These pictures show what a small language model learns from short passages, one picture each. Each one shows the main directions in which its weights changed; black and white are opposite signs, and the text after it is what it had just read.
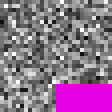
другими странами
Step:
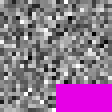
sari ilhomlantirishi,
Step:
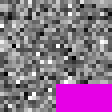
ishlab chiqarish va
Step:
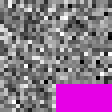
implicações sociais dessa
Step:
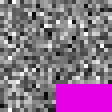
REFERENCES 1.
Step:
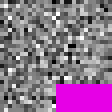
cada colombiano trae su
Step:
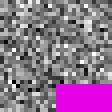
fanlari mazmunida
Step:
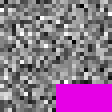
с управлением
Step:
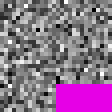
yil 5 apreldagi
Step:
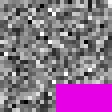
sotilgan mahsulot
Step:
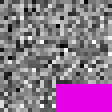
type d'autorité
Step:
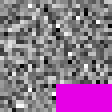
talablarini inobatga olgan
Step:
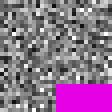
encontrado naturalmente no
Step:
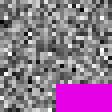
Xalqimiz ipak
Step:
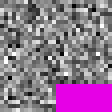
jest zależna od
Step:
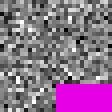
der sehr individuell
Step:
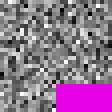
³ O'zbekiston
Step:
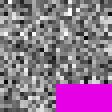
учета РУК.-
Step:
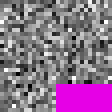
Cala, Madalena
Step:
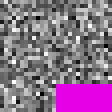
významnosti w
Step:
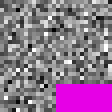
боли снизился с
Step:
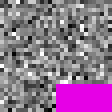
Бурумкулова //
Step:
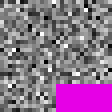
nazaridan sen deb
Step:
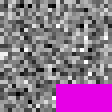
la población, pues
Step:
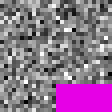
se faz no formato dos casos
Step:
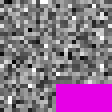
ehtirom va sadoqat
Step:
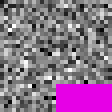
яким мають бути
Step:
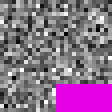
de hipertensión
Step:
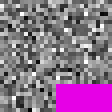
**Políticas públicas de
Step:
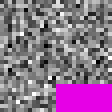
and develop automated
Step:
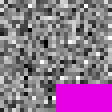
компонентов ФЕ,
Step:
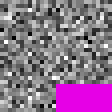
komponent sifatida
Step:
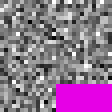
um vasto leque de estudos
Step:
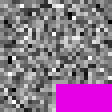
até hoje na sociedade
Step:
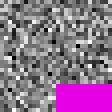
кипячении и
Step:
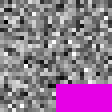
gekommen waren.
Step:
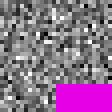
melalui citra,
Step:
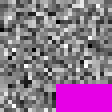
do paciente não só em
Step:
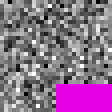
rapidamente se transformou em
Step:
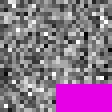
asoslanadi. Kalit
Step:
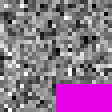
profissionais da educação e dos
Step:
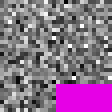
educadores precisam estar
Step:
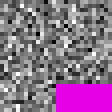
deepening the contradiction
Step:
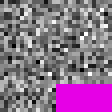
Pada penelitian ini,
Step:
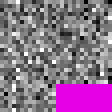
alturas de espaldas
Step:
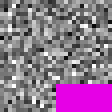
qanday shu atrofdan
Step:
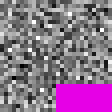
*Gestio Et
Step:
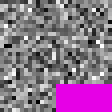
e’tibor qaratgan
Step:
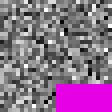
tahlili shuni
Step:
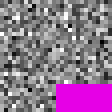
shuningdek, asosiy
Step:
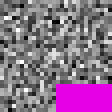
fez aflorar a
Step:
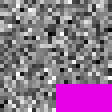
dos Órgãos de
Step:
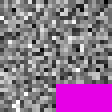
premolares inferiores
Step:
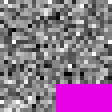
стало более
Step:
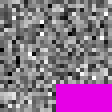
was de termijn van de
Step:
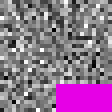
- deb qo'yardi.
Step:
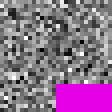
науки и образования. –
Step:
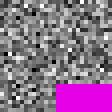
edition of L. B.
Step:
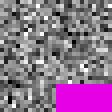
tahun. Metode
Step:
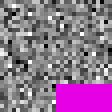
yuboriladi. Bu
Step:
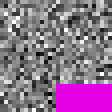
bosqichda qanday
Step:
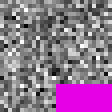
referências aos principais
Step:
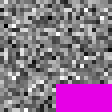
содир бўлган
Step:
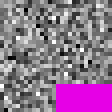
no demasiado valorados
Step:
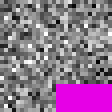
de carne y leche supera
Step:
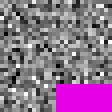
los cuatro proyectos
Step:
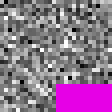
дворічного [1] чи з
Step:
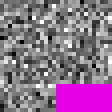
dasturi amal bo‘lib
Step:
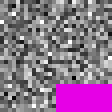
ele se infiltra pelo
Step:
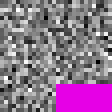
de coladas de lava, o
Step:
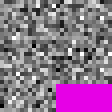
en las personas, el 50%
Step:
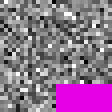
емас, улар менинг
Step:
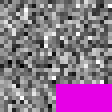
espécie humana
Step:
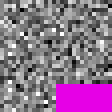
процедури, особливо
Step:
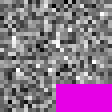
al convento mediante esta
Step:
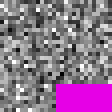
untuk produksi
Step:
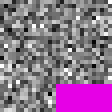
емоцій від сміху до
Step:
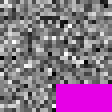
таких вопросов
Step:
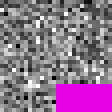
некоторыми важными
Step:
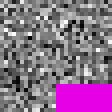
потенциально возможный
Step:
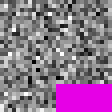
ta’lim tizimini rivojlantirishning
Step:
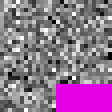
стан трактується як
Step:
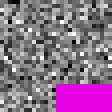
respostas obtidas
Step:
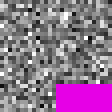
kitoblar (badiiy,
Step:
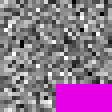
ва табиатнинг инсонга
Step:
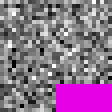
matn ekvivalentligi
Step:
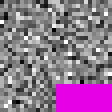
zemini oluşturması
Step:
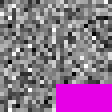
воситаси бўлиб
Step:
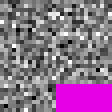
boshqa odorolog
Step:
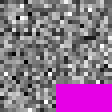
frente a la emergencia
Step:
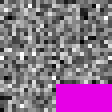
dalam penelitian ini
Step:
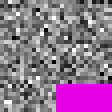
فيها من
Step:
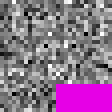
que refleja una dominación
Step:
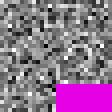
& Aspek Perkembangan
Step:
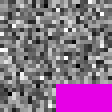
perkembangan teknologi
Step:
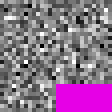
yang menggunakan teknik
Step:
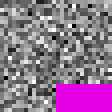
бўлсада уни
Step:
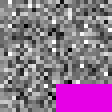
ігор та лотерей
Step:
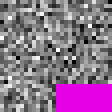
o informa en los sitios
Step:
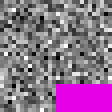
tarbiyalash, bemor
